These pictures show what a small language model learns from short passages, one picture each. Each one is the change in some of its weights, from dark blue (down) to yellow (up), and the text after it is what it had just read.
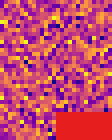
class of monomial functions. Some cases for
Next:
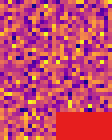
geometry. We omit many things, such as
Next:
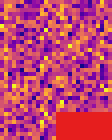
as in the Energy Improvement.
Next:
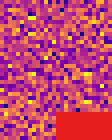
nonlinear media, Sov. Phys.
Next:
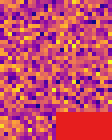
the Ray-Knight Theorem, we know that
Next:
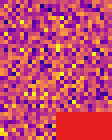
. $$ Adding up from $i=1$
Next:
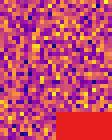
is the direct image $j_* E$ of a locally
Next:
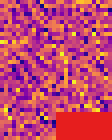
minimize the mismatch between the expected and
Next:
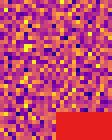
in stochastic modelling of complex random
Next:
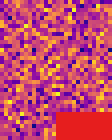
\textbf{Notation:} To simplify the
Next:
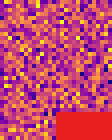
D. Adamovi\' c pointed
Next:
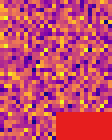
a, b, c \mid a = b = c
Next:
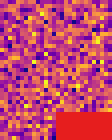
any ${\bf Q}$-modular parametrisation
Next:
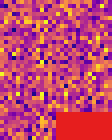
time. In other words, it is a kind of
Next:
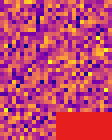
four faces around the crossing under consideration are
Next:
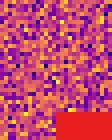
metrics in these classes. In particular one technique studied
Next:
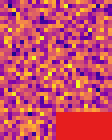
the geometric interpretation of its integrals.}
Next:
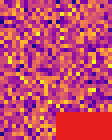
factor $\beta=1$, updated by $\rho
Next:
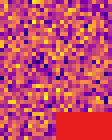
we loose one degree of freedom).
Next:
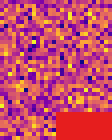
_{i}^{c\alpha }$. Consequently,%
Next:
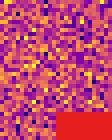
this invariance. The $60$ representative cyclic
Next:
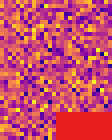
both for finite and infinite values of $k$ and
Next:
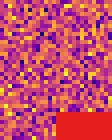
the memory parameter equal to one leading to
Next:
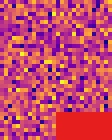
$K_1 \perp K_2$ of index
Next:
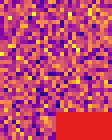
\in \mathbb{R}^{p \times p}$.
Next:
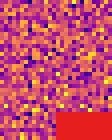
least one element of this set. This partitioning of
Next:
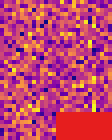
state of a quantum harmonic oscillator is described
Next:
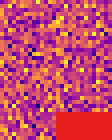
top Borel-Moore homology on
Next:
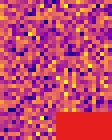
the following mean-value theorem, which is
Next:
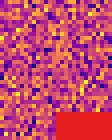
with two-phase flow in porous
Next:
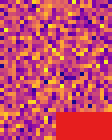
a closed semi-algebraic set. We will prove
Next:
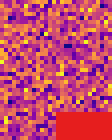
for this $\gamma$, $\lim_{x\downarrow
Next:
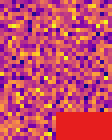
the field of fractions of~$\O\,.$ Moreover,
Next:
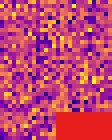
\Xi_1 \succeq 0$ with a positive
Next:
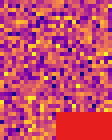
).\] This ends the proof of the Lemma.
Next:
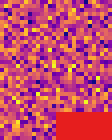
case, since we can replace $u$ by
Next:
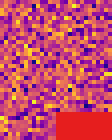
stably \CY category, dual to
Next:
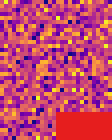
u) \leq Q^*(x,u).$$ This inequality
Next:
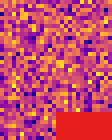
where $u_m$ is bounded and consequently
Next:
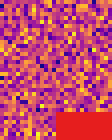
we prove that $f$ (treated as a
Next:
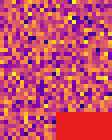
\ref{reduction} implies that to determine the
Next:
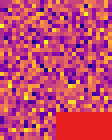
gain for Richardson's procedure (in
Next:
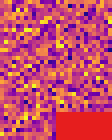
work in dimensions $d = 1, 2$ because we
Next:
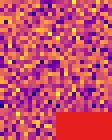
the operator-end and remote-end,
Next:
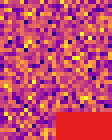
draw the surgery diagrams similar to the
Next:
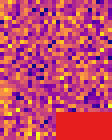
valid: 1) starting from a certain
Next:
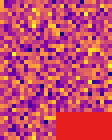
In particular, $M\mapsto\underline{M}$
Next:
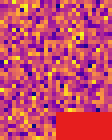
$L$ lie in the subcategory
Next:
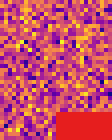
spectrum and the norming constants of a problem $L
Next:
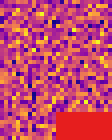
priority of the results. Sela recently
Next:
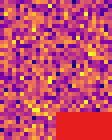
than $leafsize$, a predefined constant. The
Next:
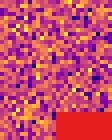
the six classes of combings described in section
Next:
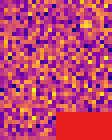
compact vector space $W$ is precisely the vector space of
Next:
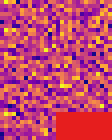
Ordnung mit der exakten
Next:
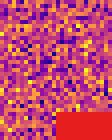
of Definition \ref{Cii} are indeed
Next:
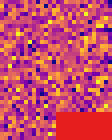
\newtheorem{proposition}[theorem]{{\bf Proposition}}
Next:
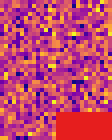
0} \IOm {\bf R} \nabla
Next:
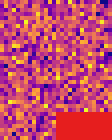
Now let \(\partial\in \B\),
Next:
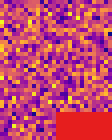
it follows that there exists $\omega\in X\cap
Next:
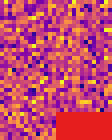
holds for the 0-cells. We might
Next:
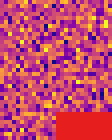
know the limiting behaviour of $X^n$,
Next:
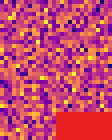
\in \XX$ are nonnegative and
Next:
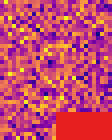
\end{equation} is the probability that given the process
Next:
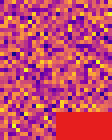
introduced a different construction of numbers based on combinatorial game
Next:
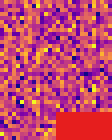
a vector space generated by three algebraically independent global holomorphic
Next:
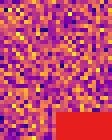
do not know if there exist Ricci flat (not
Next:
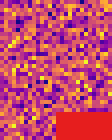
$. The functor $tot_*$ takes
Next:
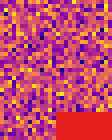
\cite{KO}, \cite{MS} and
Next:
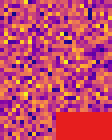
the parity of $n$) -cables along
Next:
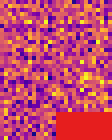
\mathcal K,\qquad \mathcal L\ \subset\
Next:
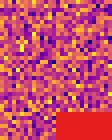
the mass and density of the particle
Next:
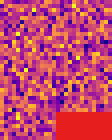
H}$ which satisfies conditions \begin{eqnarray*}
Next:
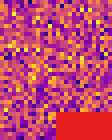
\cdot\ran$ denotes the inner product in
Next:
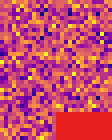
different from computing the LDL decomposition and separating
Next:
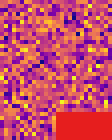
need only the K\"ahler class $[\omega]\,
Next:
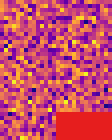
recently, there has been the development of methods
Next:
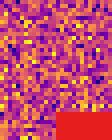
of a given non-zero vector $v$ in
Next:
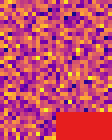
families on probability spaces and its related maximal operator, as
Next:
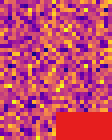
has size $|A_x||S|$ and lies
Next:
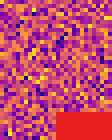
use the fact that \begin{align*}
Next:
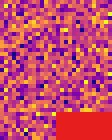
theorem implies that for all odd $n$,
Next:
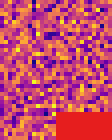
coefficients defined as slowly converging infinite
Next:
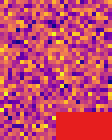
helical curve $\alpha : I \to M$
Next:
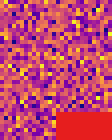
class $\mathcal{K} \mathcal{L}$ if
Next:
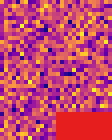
data are again in $D(A^{\sigma})\times
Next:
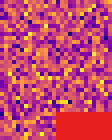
$\varphi$ -- a pair of invariant Lagrangian manifolds ${\cal
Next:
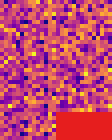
to obtain the maximum likelihood estimates over the closed
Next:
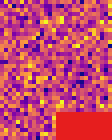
$\cal I$ can be a free ideal if the rank
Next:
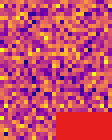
is big and nef, Conjecture
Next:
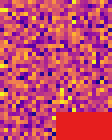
given by ~\ref{C:01}, converges
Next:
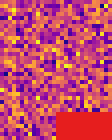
three first moments for the concentration field, one
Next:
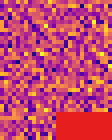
(embedded DIRK and
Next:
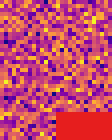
step 1, and 10M and 20M are from
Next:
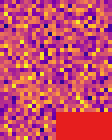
other multi-body periodic orbits
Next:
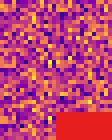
following result. COROLLARY
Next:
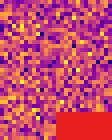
the BR polynomial of a ribbon graph may
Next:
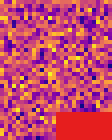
For the base case, take $k =
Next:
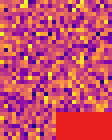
in particular the coarsening regime, where
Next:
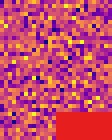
bound coincide. Finally, taking $\varepsilon=0$ and
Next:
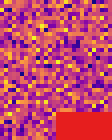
present deterministic reformulation, which
